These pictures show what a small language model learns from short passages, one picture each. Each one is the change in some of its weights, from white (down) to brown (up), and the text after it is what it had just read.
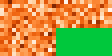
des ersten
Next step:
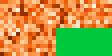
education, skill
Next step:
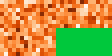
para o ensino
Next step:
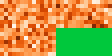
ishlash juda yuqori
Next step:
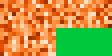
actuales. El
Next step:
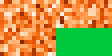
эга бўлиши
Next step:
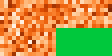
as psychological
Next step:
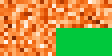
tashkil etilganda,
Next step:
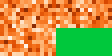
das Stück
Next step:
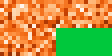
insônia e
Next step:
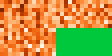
cooperate with
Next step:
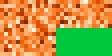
literature, it
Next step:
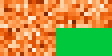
Oston de
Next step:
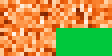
время количество
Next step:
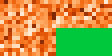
pecuária é
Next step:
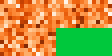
yang Berhadapan
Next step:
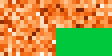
inclusão, saúde
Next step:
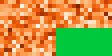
isoladas com
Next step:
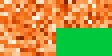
O'zbekiston Respublikasi
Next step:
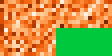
W ramach
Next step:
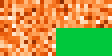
central de
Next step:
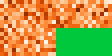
faoliyatini talab
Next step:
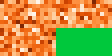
Shuningdek, turli
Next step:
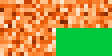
целей –
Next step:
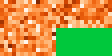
har qanday rivojlanayotgan
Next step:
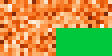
la XIII
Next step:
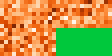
seguimiento Tutor
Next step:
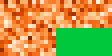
качеств. В
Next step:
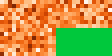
os bens
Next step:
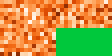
la importancia e
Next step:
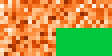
shart. Poya
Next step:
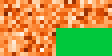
a notary in
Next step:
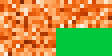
– ob der
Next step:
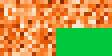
inibição do
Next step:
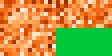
P. y
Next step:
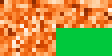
Justiție a
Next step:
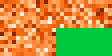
dincolo de
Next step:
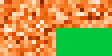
texnologiyalarning samarasi
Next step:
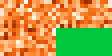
do administrador,
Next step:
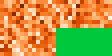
their interest in
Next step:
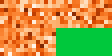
mais inclusivo e
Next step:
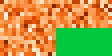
ni tashkil qiladi:
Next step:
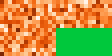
bu piri
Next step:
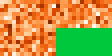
rules that
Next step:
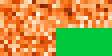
ciudades y
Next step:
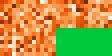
cells with
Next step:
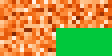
de Demetrio
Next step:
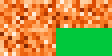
de que todas
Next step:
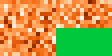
культур и земель
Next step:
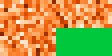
економічних зон
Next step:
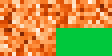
the Nogai
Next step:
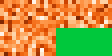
di effettuare
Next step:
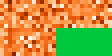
va uzoq
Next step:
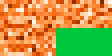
Acesso em:
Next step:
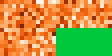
mavzu va
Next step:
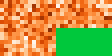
SR. and
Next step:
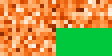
связи можно
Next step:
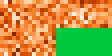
com falta de
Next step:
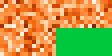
maize in
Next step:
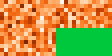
com as recomendações
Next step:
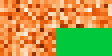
Tadqiqotda ishlab
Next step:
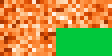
with categories
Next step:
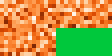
físicas e
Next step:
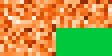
dari kota
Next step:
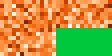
baik; dan
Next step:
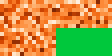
yoki muammolarni hal
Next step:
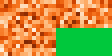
– O O O
